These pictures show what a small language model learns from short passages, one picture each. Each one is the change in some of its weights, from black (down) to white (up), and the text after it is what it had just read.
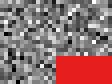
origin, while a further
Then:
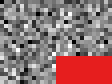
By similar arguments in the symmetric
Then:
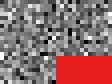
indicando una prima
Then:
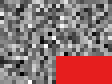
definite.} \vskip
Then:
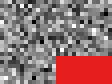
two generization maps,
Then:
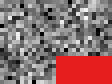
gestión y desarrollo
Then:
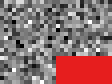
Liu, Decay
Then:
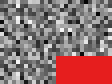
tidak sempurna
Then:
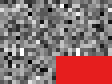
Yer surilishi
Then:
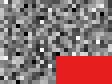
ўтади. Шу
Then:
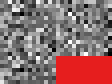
mellitus and
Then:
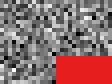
Econômico e
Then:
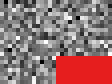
orientadas en optimizar
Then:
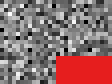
moddiy sharoit
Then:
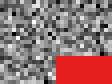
esa ko'pincha
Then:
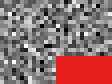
Navoi a great
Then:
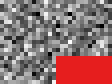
va qo‘shma,
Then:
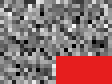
mas como uma ferramenta
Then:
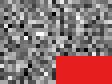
and CGME exploit
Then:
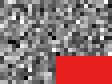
logically (with ==
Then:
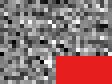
0)$ is generated by some
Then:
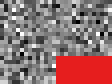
on results for $\H$
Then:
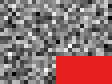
de denegación del
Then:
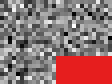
of the fixed points in the
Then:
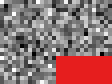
color, gender,
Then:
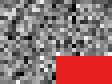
effects following the ideas
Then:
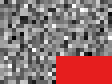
Digital Object
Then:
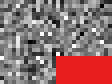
7. Funka,
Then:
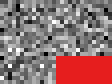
The following corollary is
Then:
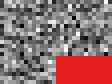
$$ and such that $
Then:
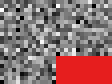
творческие и
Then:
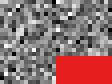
Adilov, A.
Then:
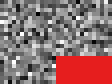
takes value $1$ and
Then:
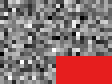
space of polynomials on $
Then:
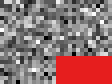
there always appears a complete
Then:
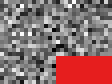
that $a \mapsto
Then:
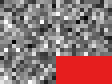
bilan qo'shib
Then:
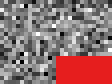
the upper bound on estimation
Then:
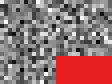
processo de montagem,
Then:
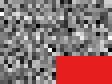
20 litros de
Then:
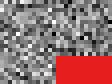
shurf solish
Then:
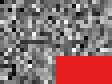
number of $G$. It
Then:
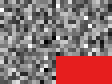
миннат учун
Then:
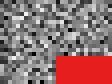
individual PV plants cannot
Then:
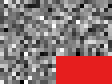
triangulation that leaves the
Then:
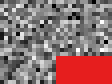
shrinking $V$
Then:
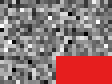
imkoniyatlari hal qiluvchi
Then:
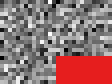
recursive method is without
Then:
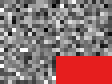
качества услуг
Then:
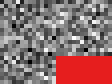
questions that may be
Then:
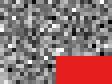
the north pole)
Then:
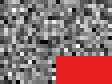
principle of linearized stability
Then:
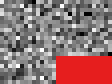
acesso à justiça
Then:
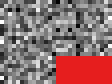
що для дітей з
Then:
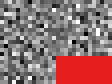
algebraic group defined over the complex
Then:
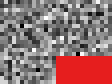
do not meet, by
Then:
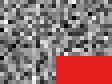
muhim ahamiyat kasb
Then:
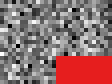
technical, the idea
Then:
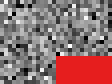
Efficiency, Process
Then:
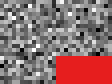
todo el pecho y en
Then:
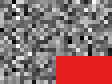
auf die Bedeutung
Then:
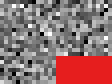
a generalization of some much
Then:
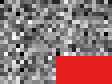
ring and is therefore analytically
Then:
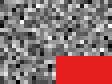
the cartesian product,
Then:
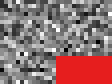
$\alpha=0$ defines
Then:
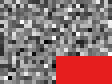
below $\psi$ for
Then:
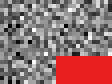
to see how you
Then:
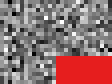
yil 19 avgustda
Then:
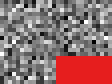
en daarmee tot
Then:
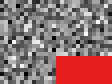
Killing form of
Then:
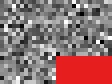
and that $\Gamma$ is
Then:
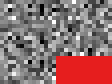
\end{equation} The
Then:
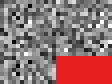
Principally this is
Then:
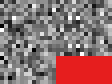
\medskip We conclude the paper
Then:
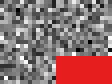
от них. Более
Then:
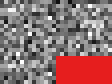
We can give an example of
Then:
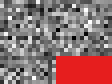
dunyo vodiylarida
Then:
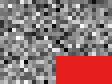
(\ref{ID}) makes
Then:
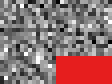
some calculations, we
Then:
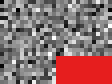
described in the previous subsection
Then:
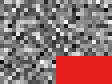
University of Chicago
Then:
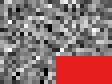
there are such cliques,
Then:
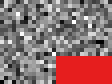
l'accès au
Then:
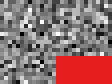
qiladi. Erkin
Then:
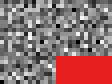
en la formación del
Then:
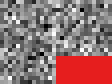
rendah dari iklan
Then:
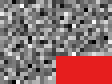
perceptions externes
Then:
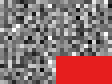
no como una manera de
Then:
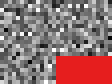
как непременным
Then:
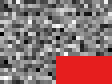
$\h$ is admissible
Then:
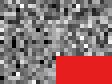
defining $w(t)$
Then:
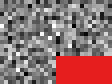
more efficient than CNN training
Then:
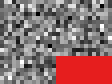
distinct. If $f$
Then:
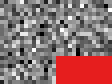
| c } \toprule
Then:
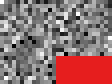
easier, we arrange
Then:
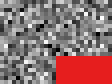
y d a ³
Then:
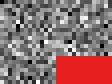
va vositalarini
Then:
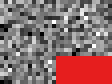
acuerdo con el
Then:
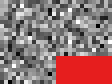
theory and restrict our
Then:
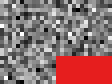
set $U$ the
